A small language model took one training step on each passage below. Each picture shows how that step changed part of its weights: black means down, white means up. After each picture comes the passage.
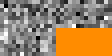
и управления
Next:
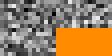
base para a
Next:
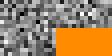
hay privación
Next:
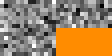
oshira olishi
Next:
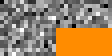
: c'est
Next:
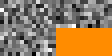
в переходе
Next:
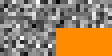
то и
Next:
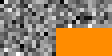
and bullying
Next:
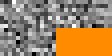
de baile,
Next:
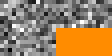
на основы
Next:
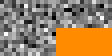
qurallar -
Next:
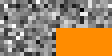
que constituye
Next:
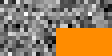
publicó la
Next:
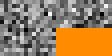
A ética
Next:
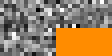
experiment with
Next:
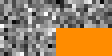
o slabă
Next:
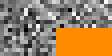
A new
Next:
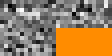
dapat melakukan
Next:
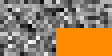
Esto también
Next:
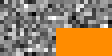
a aquestes
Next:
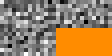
provar o
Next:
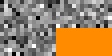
yoki ruhiy
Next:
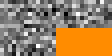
esta pesquisa
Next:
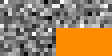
in the global
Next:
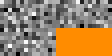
Dopo la
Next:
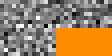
является составной
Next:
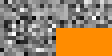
ming t
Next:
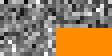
где в
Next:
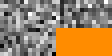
na sua vez,
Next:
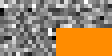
kerja modern
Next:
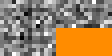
судить по
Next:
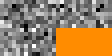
ikki tomonini
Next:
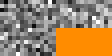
die spezifischen
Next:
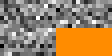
va pedagog,
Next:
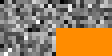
emas, balki
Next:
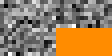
в том,
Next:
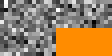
ва бошқа
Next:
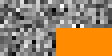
políticas públicas
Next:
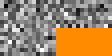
maqsad —
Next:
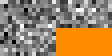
nos situamos
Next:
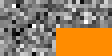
significativo de
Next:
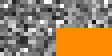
биологических и
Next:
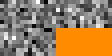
значения при
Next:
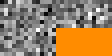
mon çêm
